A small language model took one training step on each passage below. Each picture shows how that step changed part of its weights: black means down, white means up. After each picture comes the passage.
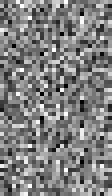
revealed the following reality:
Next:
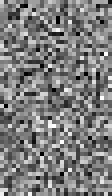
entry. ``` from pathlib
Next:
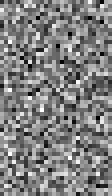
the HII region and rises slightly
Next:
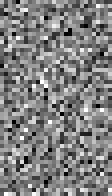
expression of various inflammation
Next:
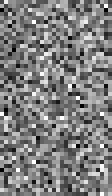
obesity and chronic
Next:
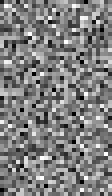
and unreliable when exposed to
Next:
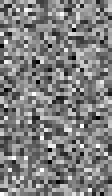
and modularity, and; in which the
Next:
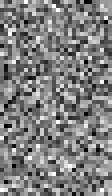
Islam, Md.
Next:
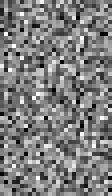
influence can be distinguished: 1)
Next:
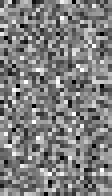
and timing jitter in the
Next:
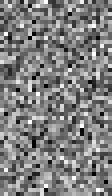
of nonverbal communication and creating a
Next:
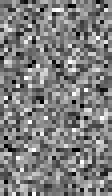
the morphological and physiological
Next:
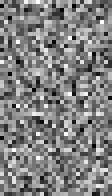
3H4, Canada}
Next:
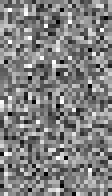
are phase-blind, the current mechanism
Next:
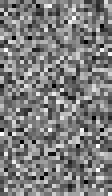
association between 6.7-GHz
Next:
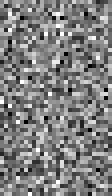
norms concentrate sharply around
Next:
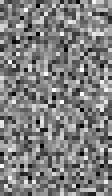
be advised to set $\alpha$ to
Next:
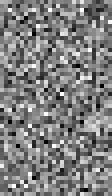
of the interlayer distance for
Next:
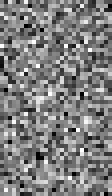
Thus, we can consider two possible
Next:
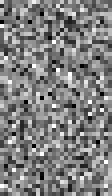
is achieved by simultaneous vertical
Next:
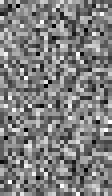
sample solution was injected into the system
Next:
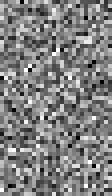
polymer of size $n$ and
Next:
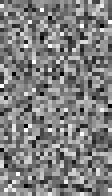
advantageous for optimising existing machines
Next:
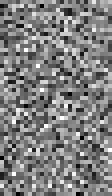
Physics and Electronic Science,
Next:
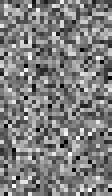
of promising advantages over standard
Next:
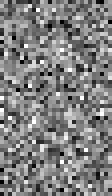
localized nanoresonators made of
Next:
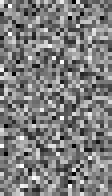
in advancing specific policies. The
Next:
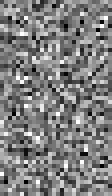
the recording level label. The fully
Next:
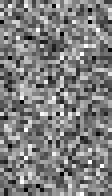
may have implications for flows
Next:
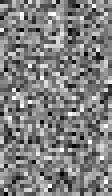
as metaphors and word
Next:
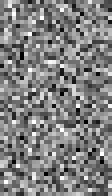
in IoT technology. A contribution to
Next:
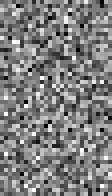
offloading was not considered in
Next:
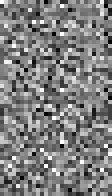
of the Bohr radius,
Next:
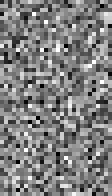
$95\%$ confidence level upper bound
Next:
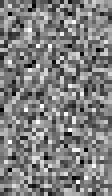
the need to protect the security of
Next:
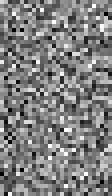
then $F(x) =
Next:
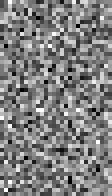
effective in problems with a high number of constraints
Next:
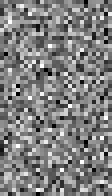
with bidentate Schiff base
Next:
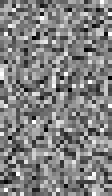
1.8V low-VT
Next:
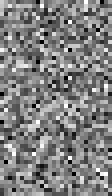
Spectral Distortion and
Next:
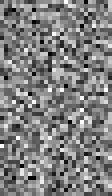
open question. Research is needed to design and
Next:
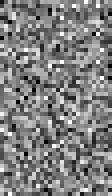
of the Baghdad
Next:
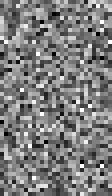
composed of one cell peduncle
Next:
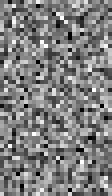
with the Yang-Mills
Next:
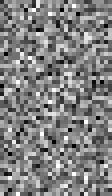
which favors critical current oscillations due
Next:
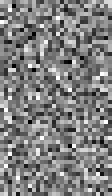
the politics of South Korea
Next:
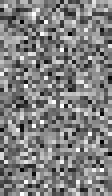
Social Sciences and Education,
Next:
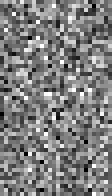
a scaling law is expected to
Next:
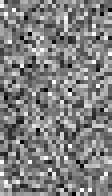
Trueman, D., P.
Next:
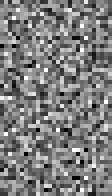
the study area. This analysis was done in
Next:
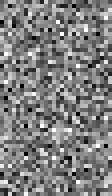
20 Breeds used : Cross
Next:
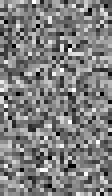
Environment, Auburn University,
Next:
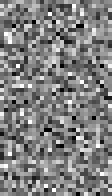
and Alternatives to Animal
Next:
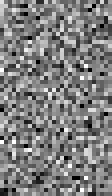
the full $U(1)$
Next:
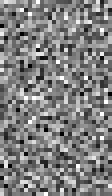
Configuration Model complies with
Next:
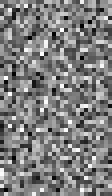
the first forwarding step of
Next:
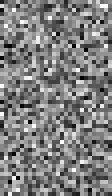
\\ University of Chicago\\
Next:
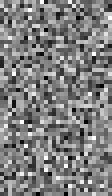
both processes, the different PET and
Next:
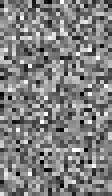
of the two curves defining the loop is
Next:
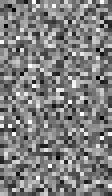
judicial powers. As
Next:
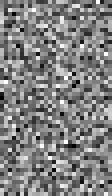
from inner thinking to outer
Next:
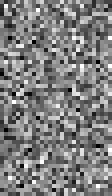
, K$, and an estimate of the
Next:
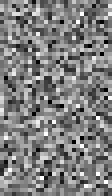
and exploiting controlled linear coupling between
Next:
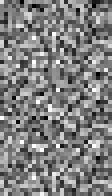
applications. \end{abstract}
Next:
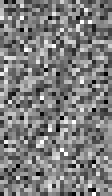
their value identification in order to promote
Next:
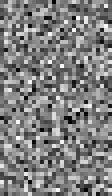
of an arbitrary unknown
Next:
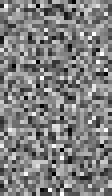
and $H_0$ is the
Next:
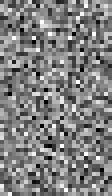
generated. Firstly, income generation
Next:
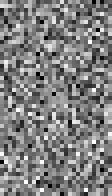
GW170817 is a representative
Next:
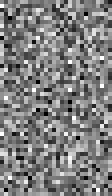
voltage sources. From this
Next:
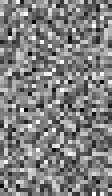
Periodic solutions of a nonlinear
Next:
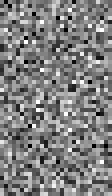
molecules with LogP values
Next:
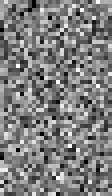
area has a relatively high elevation which
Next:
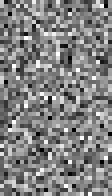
data sharing; - multi-centre
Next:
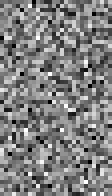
Types of problems and the impact of
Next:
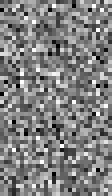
echeloning efficiency and development is
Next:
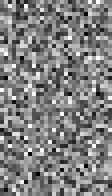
for 15 min. The supernatant
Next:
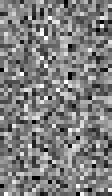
completed by inclusion of other effects with
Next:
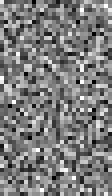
For detecting the drowsiness
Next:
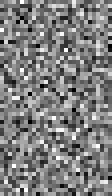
associative pathway is central to the function
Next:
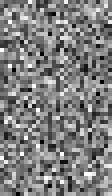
is at 11 per cent. They do not
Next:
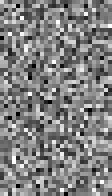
that there are no unintended side
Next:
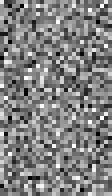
the exotic baryon for
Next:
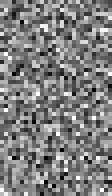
1–42 A β sequence. Figure
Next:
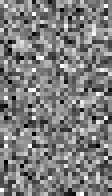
> Cl⁻ and I⁻ is
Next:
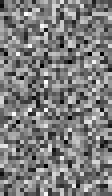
equation: \begin{eqnarray} i
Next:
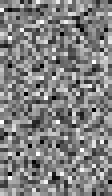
Phil Hugenholtz
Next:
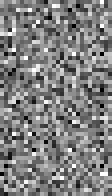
Surulere LGA -
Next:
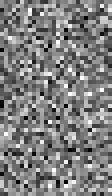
net principal stress amplitude provides a simple
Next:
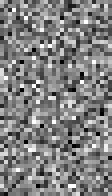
reactions between lime and soil,
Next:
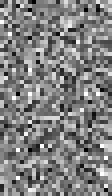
from this data. Its $\delta
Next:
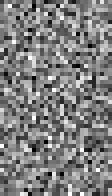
of the people. In the history of
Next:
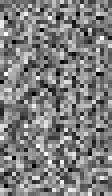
momentum dependence! Consider now the
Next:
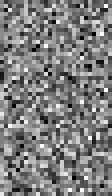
The Nambu-Goldstone
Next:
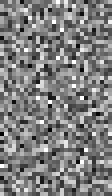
not significantly affected by the presence of
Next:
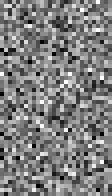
degrees of freedom there are
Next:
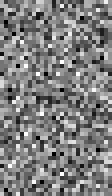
3D content creation and usage were
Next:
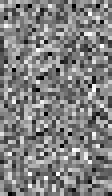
by deployed countermeasures
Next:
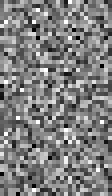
burnup time in a complex way,
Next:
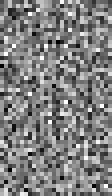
ionize the surrounding air, while
